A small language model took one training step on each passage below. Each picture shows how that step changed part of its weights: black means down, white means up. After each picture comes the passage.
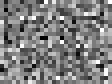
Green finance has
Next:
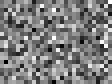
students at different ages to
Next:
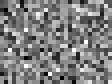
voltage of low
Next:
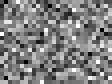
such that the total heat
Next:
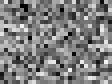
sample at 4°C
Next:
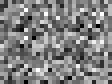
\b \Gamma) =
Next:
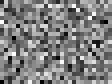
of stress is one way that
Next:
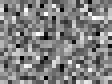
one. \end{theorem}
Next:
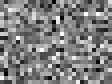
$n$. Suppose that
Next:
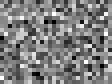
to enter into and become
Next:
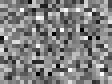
obtain their mechanical
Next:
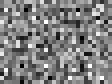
octroi charges
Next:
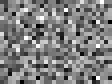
\xi \rangle, \quad
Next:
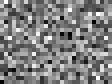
and the base $10$
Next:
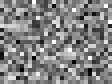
their reproductive health that
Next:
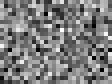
"estrangement" and
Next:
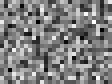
Universities and the
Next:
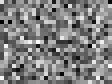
B$, by the first isomorphism
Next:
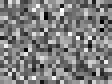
to compile the components
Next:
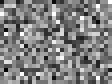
is the retreat of
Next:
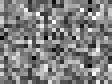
J_1 \lesssim
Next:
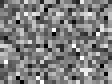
Threat of New
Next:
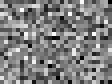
used, combining structured
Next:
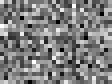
(2015). The relatively
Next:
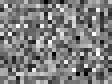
diagrams commute as for
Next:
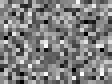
the above class. It is
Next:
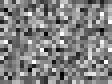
On the existence of solutions
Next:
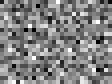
of neuroproteomic
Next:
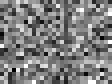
body, as well as
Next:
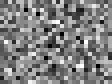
is a primitive
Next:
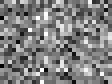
accuracy of
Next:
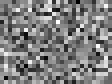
sketches for the
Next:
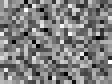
the heart, chest,
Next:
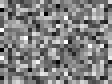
particular normalized solutions of equations
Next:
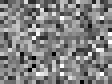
assumption; \item Form
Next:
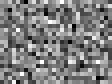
and G are formulae,
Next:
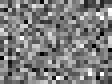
to $R(\infty)$ and
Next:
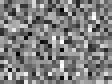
a stage in the process of
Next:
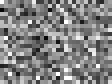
activated complex. The present
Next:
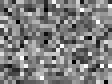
In summary, the main
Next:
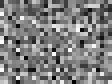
use of forums allows
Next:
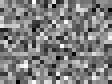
their potential to expand
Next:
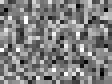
a guide system in
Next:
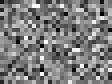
well. However, we also
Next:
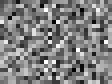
equilibrium. By
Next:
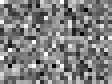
and removes the need for
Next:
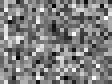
however not clear why
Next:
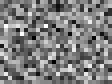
an H-block
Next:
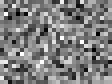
scaling is continuous at all
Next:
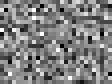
Moreover, users are
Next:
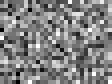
when it was revealed
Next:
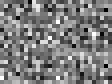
project structure or event structure,
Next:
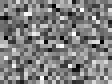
graph G which is the complement
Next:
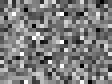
defining the local maxima
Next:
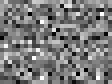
J. Saxl,
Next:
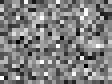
\eqref{eq24} is
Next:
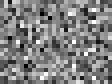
of applicants if proposal
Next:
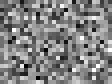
water filtration design
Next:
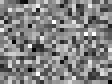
age variation. They
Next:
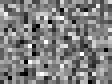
Such surfaces can
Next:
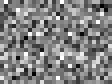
the subject yet each is
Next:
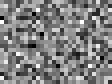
were significantly different in both the
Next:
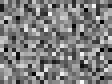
10's of meters with
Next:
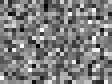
it is 35% higher
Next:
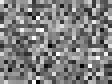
* a * exp(a
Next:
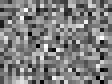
thus far, no
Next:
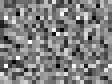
The toughened resin
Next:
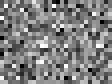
last condition is equivalent to
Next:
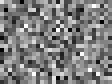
isomorphism classes of vector
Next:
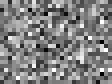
environmental attitude, to
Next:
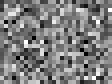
track the optical
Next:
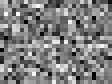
tensor products of
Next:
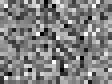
analysis was performed using
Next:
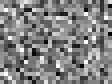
This was purified by
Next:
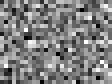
of $G$, and $\pi
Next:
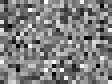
are experiencing.
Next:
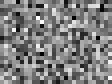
one which has the same structure but
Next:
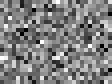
find out the factors associated
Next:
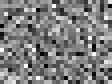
This, implicitly,
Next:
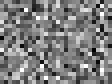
f, f \rangle.
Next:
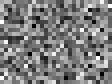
- Ackerman,
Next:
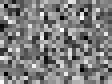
and embraced concept
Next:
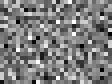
D}^{\bullet}$ in
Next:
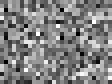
\end{itemize} Let
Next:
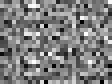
drainage systems. The
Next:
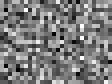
Blending tests
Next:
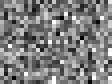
aggregations of
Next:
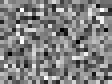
Zariski open subset
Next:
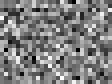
and GMAT, the
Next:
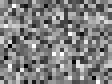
the coefficients of the
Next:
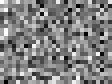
early diagnosis
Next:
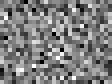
in the different shoe size systems
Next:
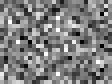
open access article under
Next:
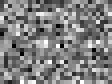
positive matrices $P
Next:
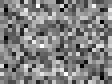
\item By induction on
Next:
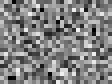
tend to be alerted
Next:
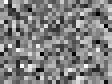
and one of the three main
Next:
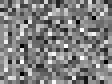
to estimating the tensor
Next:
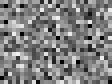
tissue [3].
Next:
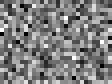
in two points. In addition we
